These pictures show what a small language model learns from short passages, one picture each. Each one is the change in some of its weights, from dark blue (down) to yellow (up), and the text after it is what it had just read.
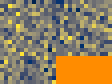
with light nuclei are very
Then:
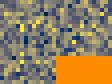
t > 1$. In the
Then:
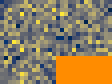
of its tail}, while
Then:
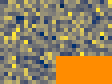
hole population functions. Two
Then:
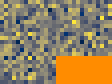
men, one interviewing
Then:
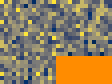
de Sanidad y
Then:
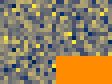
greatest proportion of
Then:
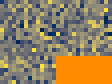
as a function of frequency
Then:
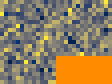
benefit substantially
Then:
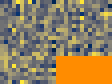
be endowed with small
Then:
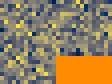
underworld. In
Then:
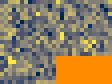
crit}$, we showed that the
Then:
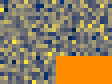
production occurs 58
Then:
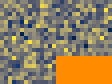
vanishing contribution from the
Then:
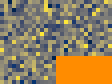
from the post Early
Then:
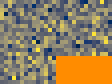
The raytracing
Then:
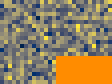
been discussed [38]. To
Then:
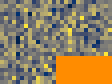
ZnO. For the
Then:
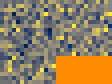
the collaborative signal in the
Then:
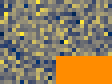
timber is used for making
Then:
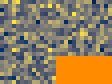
proven integrity and
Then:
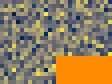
the beans than in the
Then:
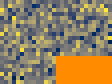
EDT procedure, while
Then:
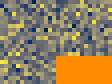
of the benzene
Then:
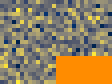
Software Development
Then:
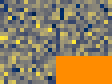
and we update the
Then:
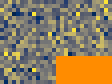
(EDV) of the
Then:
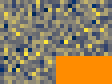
one is not solving the
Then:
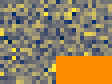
the lattice data provided in
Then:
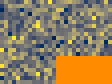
is satisfied, with
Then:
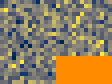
massive than the black
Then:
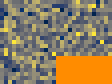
to be made in the
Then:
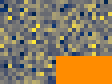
and two interviews,
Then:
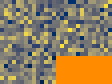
seven measurements put into
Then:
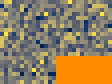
$, in the general
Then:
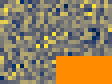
responsible for tasks related
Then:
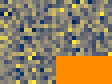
chemical reaction mechanism
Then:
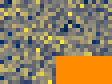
Consortium for
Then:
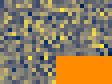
guide individuals'
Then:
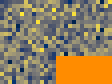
of the polarization change.
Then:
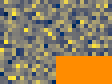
tool to assess and collect
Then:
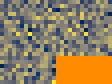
treatment for viral infections
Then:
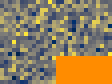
comparisons can be
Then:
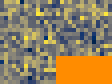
\end{tabular} &
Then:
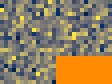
choices also seem to
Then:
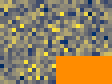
seek ways of
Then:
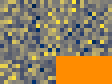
presented. These figures
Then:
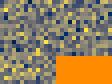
the Hellinger Metric
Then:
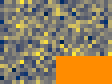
an animal approaches the
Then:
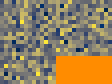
the emulsion more
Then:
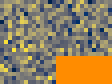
waiting for others to
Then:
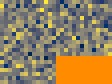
expressively equivalent
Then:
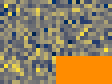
using AmI to know
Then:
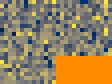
hypotheses (by
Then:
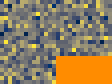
local minima: one at
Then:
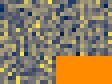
is perceived as
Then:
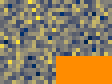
classifications of the
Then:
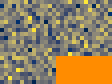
significantly increased over the study period
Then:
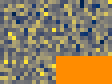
the European Union (for
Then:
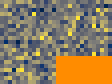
Future of Global
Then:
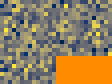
order to construct new
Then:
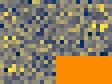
This configuration generates a magnetic
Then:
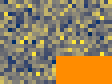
measurement. It is observed that
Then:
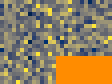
The remaining terms in
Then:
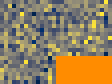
a general feature of a
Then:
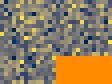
limiting values of the
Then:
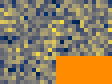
exponential generating function}
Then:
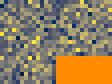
of scintillation
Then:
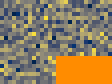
Taneri et al
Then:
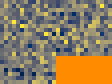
imagine more general
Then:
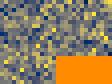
Many attempts
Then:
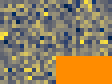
the intensity of neutron radiation
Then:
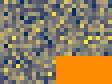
problem of parallel computing
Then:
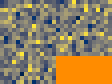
competence, teacher
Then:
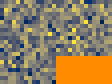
solvent has a significant effect
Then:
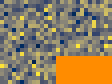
In special cases, the
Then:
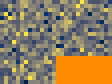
icons shape
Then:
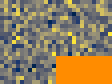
original intention of
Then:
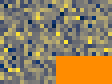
desire and focuses on
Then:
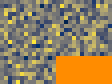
coefficients of the exponent and
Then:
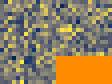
explicit form of the ground state
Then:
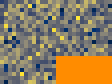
for α , β
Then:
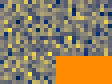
significantly different damage states when
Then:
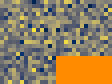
collected data. A single fit
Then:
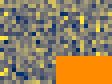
fully three-dimensional
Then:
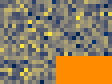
[7]. This is particularly
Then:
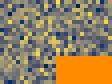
in some details. A new
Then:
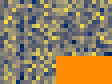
terms of them. In
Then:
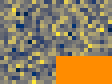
properties can now be relatively
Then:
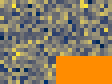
stacked samples. The
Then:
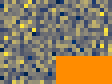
grill above the
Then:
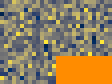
new target list drawn
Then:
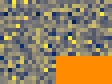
the outputs aligned with
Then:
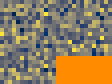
the other models. The proposed
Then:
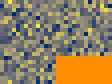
approach. Thematic analysis
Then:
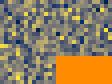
instabilities). The cold
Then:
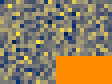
canal perforations is
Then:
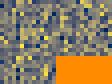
sanctions on some
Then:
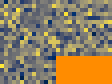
in the Diary and
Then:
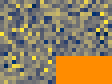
normalized to $1$,
